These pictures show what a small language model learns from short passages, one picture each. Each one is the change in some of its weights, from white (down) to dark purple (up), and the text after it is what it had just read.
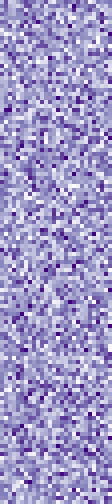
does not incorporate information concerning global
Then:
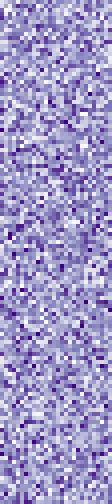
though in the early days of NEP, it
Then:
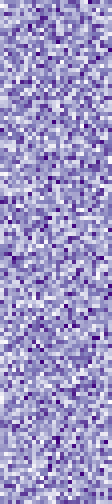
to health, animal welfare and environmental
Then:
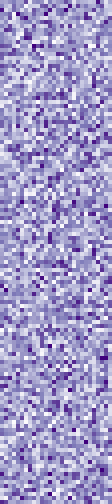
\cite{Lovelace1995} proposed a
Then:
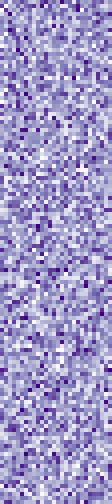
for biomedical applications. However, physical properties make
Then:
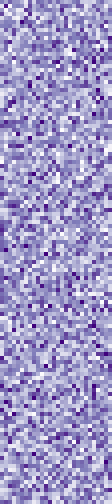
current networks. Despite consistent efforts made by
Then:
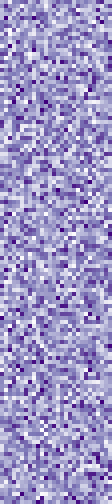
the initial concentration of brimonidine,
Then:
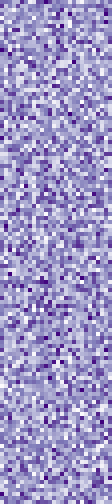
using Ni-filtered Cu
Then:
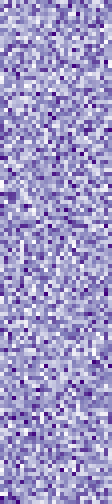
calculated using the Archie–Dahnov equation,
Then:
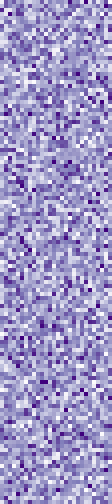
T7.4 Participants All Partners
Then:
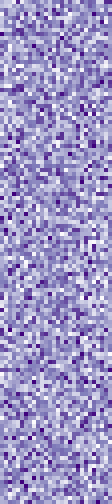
out-of-plane and (c)
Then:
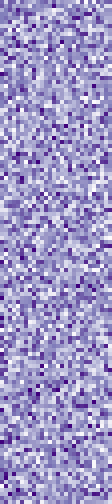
hybrid Monte Carlo algorithm for dynamical
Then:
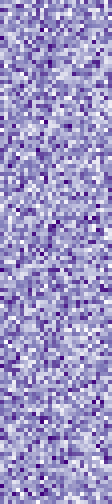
direction, whose Hamiltonian reads: $$H =
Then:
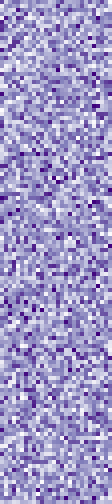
on the Kvasir-SEG dataset,
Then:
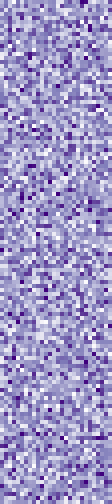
hence the cameras that have batteries
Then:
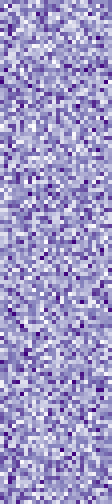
which may introduce small offsets in the source
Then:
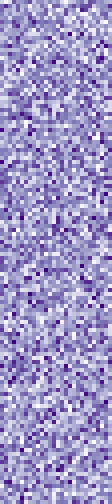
of AD along with a more comprehensive review
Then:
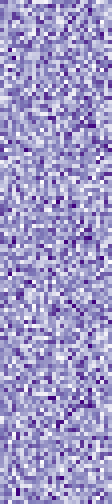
In 2023 Romania Ranks
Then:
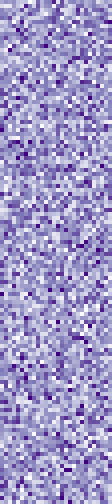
resonators we have measured (see Fig.~2b).
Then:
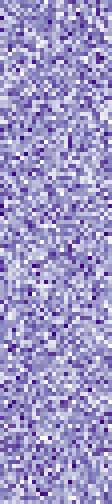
of whole Hermitian system including the environment are always
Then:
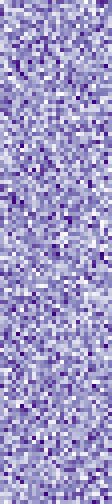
on suitable standards and guidelines for
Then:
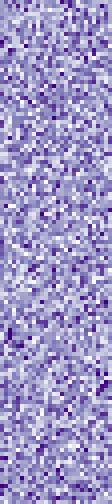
not alter the dynamic critical exponents $z_{\rm
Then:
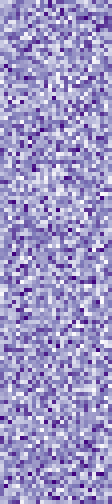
data distributions and patterns), behavioral (based on observed user
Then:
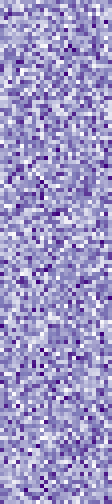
the establishment of different policy regimes, has been
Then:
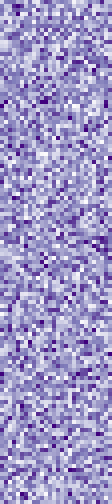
that the different codes used over the data channel are not
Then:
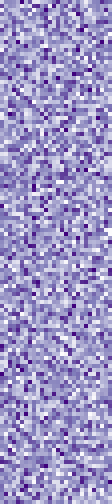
The squares and diamonds show measured column density
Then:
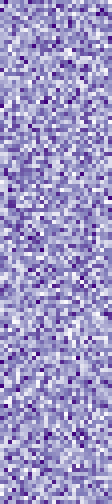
others. Up until now, in order to
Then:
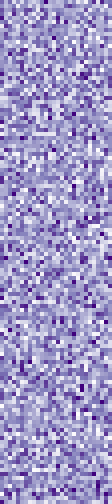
contribution to ${\cal B}_{ba}$:
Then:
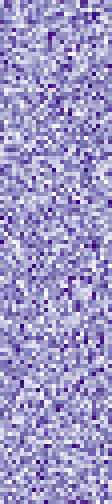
in this study's "Methodological procedures"
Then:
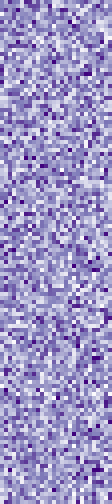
founded upon Kernel Density
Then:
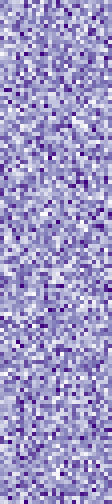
from extra-gastrointestinal foci
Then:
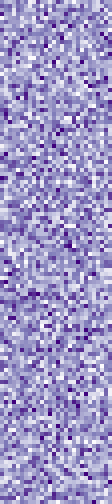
$$\arg \min_{\theta,\vartheta}
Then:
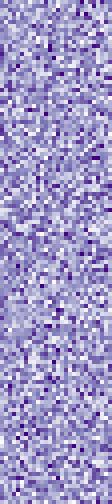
biodiversity (Nwankwoala et
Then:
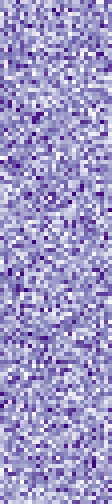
and the rest-frame magnetic field,
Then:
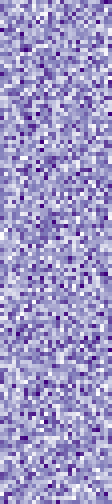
meters has helped to regulate energy demand, reduce
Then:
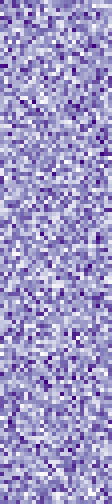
also various actors in the private sector work together
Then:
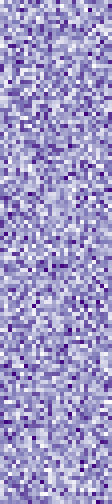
the Penrose limit. A natural restriction
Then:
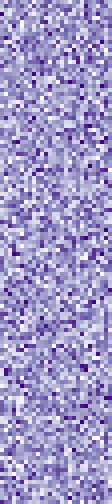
turtle (Podocnemis
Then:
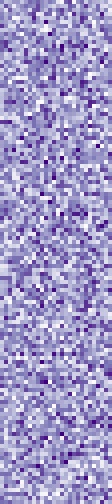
of Natural History, Chicago,
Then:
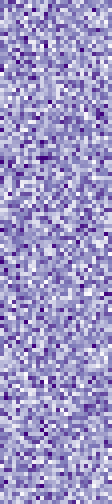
the graph from Figure 1 Figure 2: Graph of
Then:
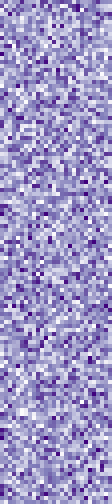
the cancer diagnosis led to any positive
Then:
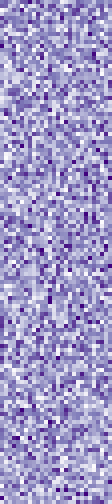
carries an $A_4$ symmetry suitable for
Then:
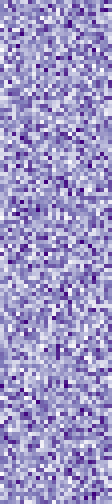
Canada (NSERC) and the
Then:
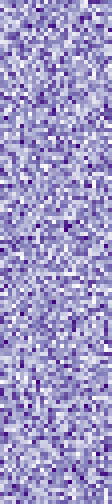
and collaborative educational environments together
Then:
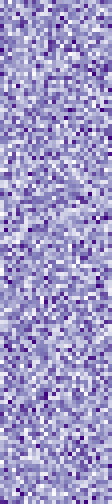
scales. The next satellite experiments (MAP
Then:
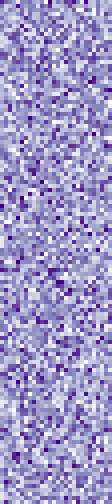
formula.” Similarly, P1 stated that
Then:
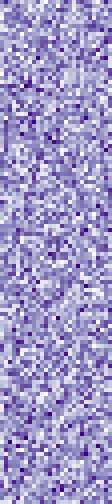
the learners? How they could tackle the
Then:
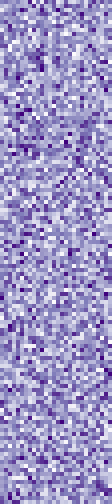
Orumba North L.G.A,
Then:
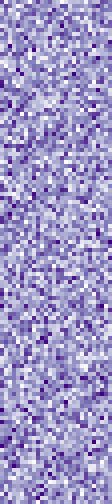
by a pitchfork bifurcation
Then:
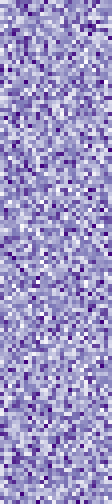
by one of the authors (Gerard
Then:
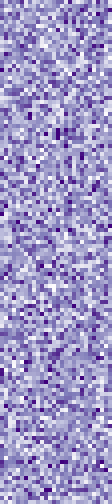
popular in English as a foreign language
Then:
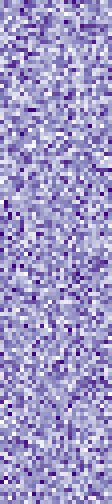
CO ₂ Transport and Storage
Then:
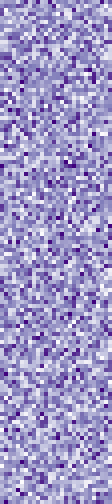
vector. If we consider two gradient paths
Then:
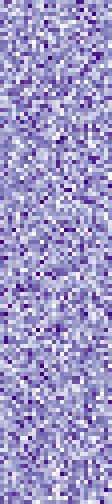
to the treatment, with the greatest reduction measured at
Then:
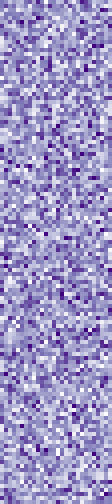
molecular dynamics trajectory, using $8$ random
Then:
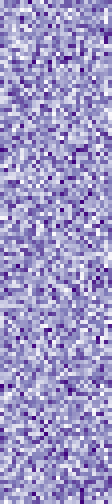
indentations and holes [6]. The death
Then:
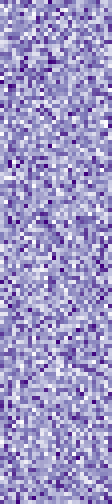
materials can be assessed by the reduction in strength or
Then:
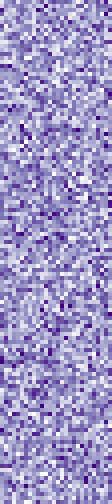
License. All artifacts are used in
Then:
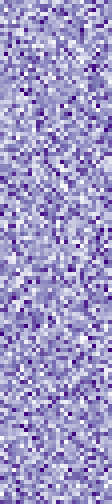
winning hearts and minds, and
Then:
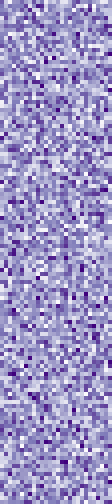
group or cluster environment. In a forthcoming
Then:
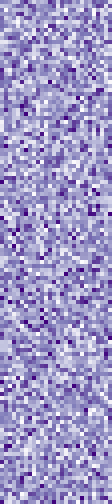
governance structures as well as the contribution to providing the
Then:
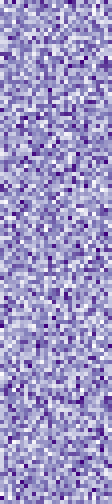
Responses S/N Factors Level 1
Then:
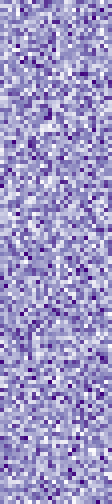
transport of the angular momentum \cite{balbus}.
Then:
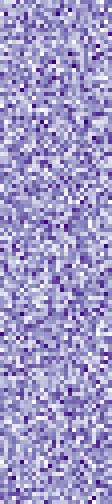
development of an innovative dry-lab test
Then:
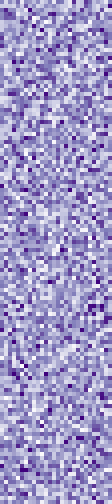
as an aesthetic experience. Rather, there
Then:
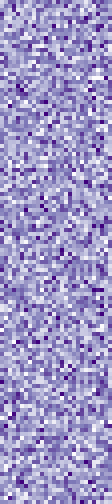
have been studied from the analysis of the resonances of
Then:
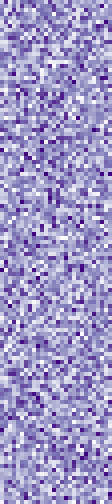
models. Such a typical case is given in
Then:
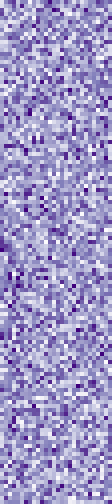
can be determined for the long-term
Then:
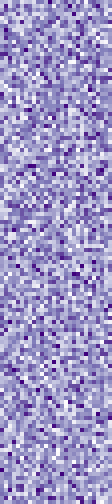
of irrigating the country is known
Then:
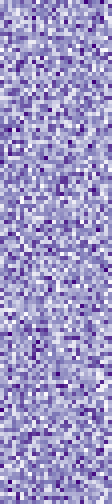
Based Analysis of Reactivity
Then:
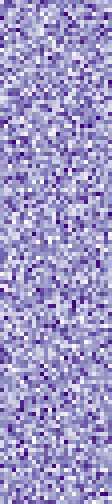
is essentially driven by the Coulomb and
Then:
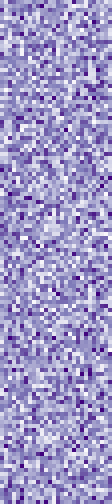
the remainder of this work our focus will be on the
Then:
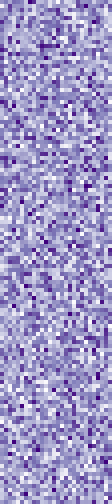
has been carefully collected and requested
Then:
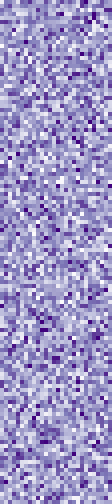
best solution to the distributed generation penetration
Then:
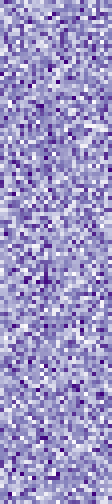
reduce the frequency of route discoveries.
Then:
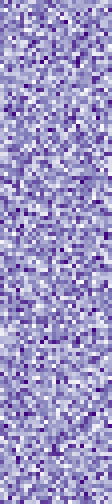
As noted by (Yang & Hu,
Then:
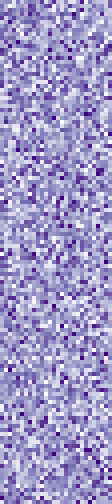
% inhibition Zone of inhibition
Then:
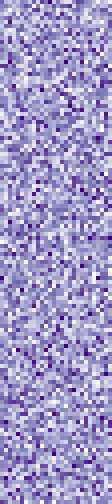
Kenyon et al^[10] proposed that
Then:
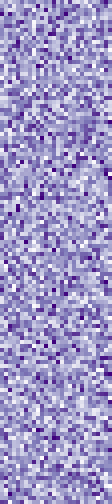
Rami Hofstetter,⁷
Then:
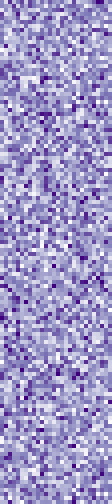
rotation (i.e. from Table 1
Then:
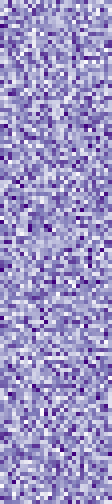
1991). The termination of star formation at the gas
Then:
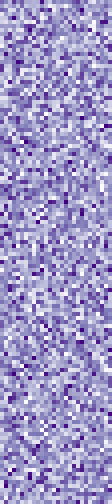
the algorithm. Given a sequence of input
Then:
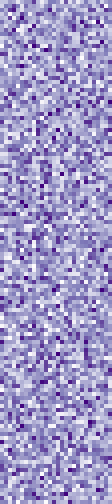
mid plane where molecules are frozen
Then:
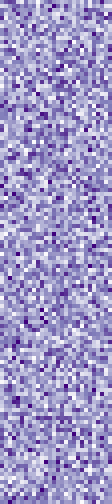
seen that the AC-coupled
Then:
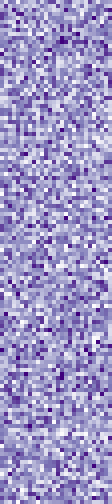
important output from the present study is that we confirm the
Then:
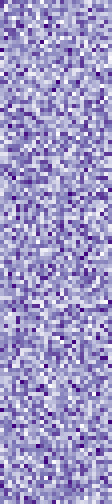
(2DEG) at the interface between two
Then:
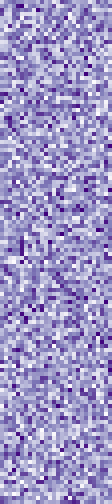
the tree-level amplitude. Since the ratios shown
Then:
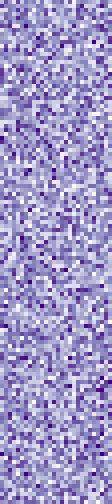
final QRPA ground states are not
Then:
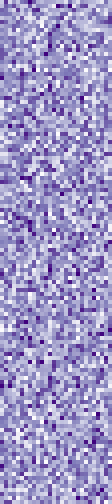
(MANA), National Institute for
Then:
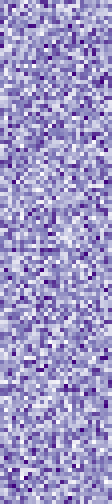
impact. However, a more ductile
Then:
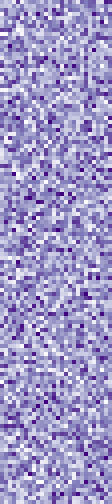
variables do not provide a robust out-of-sample
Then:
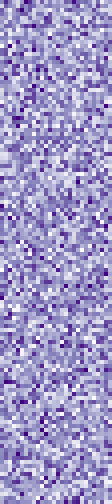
that the hybrid star branch of the stellar
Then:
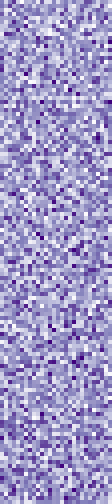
NGEU. Views and
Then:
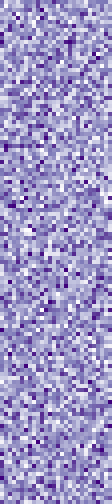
to 10 mm from this point on. Also, since
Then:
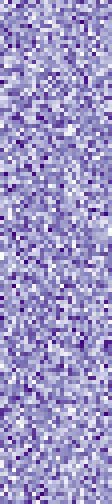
metal-rich conditions with a III/V ratio
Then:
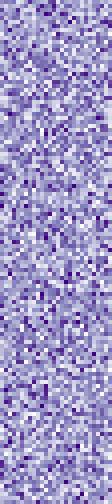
cases. The first situation consists of P at rest
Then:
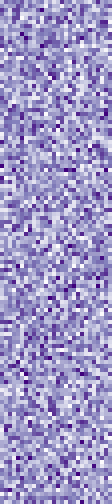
Proximate Evaluation As per the
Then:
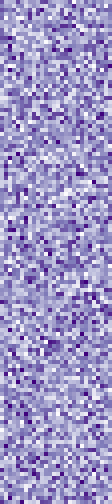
Internet of Things (IoT) has
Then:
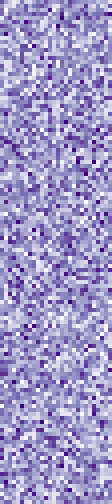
an exponential random variable with unit mean, i.e.,
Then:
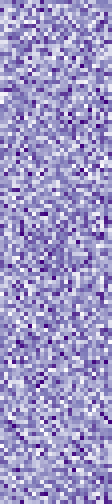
a diagnostic character in the emended diagno-
